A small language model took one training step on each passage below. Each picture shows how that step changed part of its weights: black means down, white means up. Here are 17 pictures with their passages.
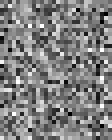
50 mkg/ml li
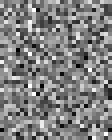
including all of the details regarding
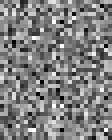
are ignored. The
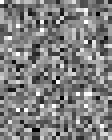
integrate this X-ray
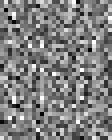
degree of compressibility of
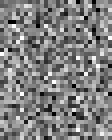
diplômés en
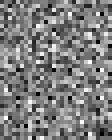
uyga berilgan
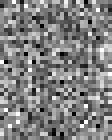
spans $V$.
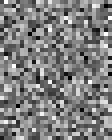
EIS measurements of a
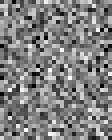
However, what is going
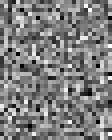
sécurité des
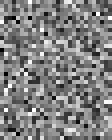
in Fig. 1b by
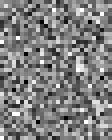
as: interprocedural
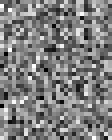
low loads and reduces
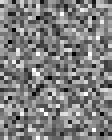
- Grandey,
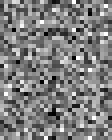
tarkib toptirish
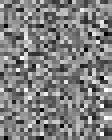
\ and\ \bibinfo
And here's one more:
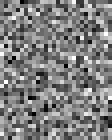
Asia-1 is
